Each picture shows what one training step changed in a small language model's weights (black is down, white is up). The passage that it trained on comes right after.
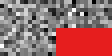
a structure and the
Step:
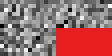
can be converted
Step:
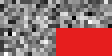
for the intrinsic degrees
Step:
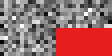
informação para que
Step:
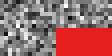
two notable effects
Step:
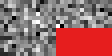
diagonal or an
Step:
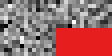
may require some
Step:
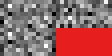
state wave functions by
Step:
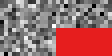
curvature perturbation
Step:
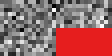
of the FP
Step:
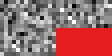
unit of knowledge which
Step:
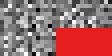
and organizations can
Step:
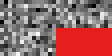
spectrum was initially
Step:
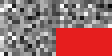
el crecimiento
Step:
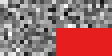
three fundamental steps:
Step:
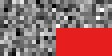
platform API
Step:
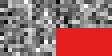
shakllarni bir
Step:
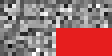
— це
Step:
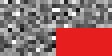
& \cdot
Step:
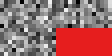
gap of the material
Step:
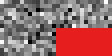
linear network,
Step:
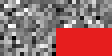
to any asymptotically
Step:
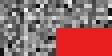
biologik xususiyatlari
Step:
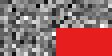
as of reconstructed
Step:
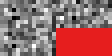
to renal
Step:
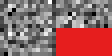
probe state to
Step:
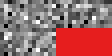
is always broken
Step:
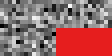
before applying these algorithms
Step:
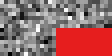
well. States
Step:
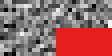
gingen ein
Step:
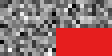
dataset indicates that the
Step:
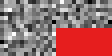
biri ekanligi,
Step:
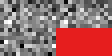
virial coefficient of
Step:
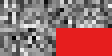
Бу каби
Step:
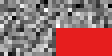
of Atomic
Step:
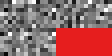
OB star
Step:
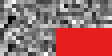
etishdek katta
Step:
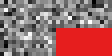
that it is
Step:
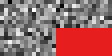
of SDW by
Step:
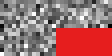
sont indiquées
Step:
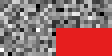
The distribution of
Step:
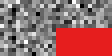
the totally real
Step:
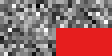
Figure 4b,
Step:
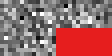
materials, efficiency,
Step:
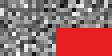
spatial variation information of
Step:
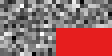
propose a
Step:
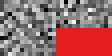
range $x$
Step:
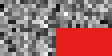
on the same
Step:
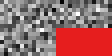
féu una
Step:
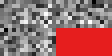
that the Hamiltonian
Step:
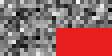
tick. In
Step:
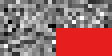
are compatible
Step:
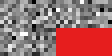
trata de una
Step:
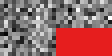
diquarks as
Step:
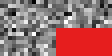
the particular case of
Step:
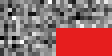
state. The simulation
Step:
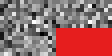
come with the coefficient
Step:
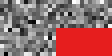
((\lambda +
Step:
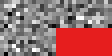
same for any
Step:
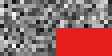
mediated by
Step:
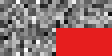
our experimentally measured
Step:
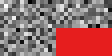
ligado à
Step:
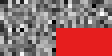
particle produced in
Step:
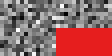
yang memiliki
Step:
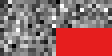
dastlab izchil
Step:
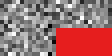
From a theoretical point
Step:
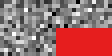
spectral response of the
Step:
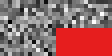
are detected by
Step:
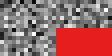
the angle between
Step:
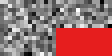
a large number of
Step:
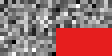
of the particular type
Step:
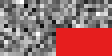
involve a
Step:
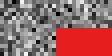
bilan rivojlanib
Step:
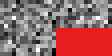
inability to understand
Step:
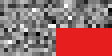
à prestação
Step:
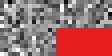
с луком
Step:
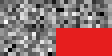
The surface potential distribution
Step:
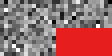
quantization because
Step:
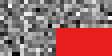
initial conditions can therefore
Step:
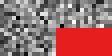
classical theory),
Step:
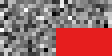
transformed curve is
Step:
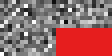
and JADES
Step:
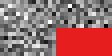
The general workflow
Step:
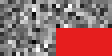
from $\theta$,
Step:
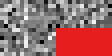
we need to infer
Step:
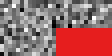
is because of
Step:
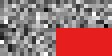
not affect the
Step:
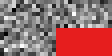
time spectra in this
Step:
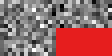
with other CP
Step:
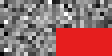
strategy for
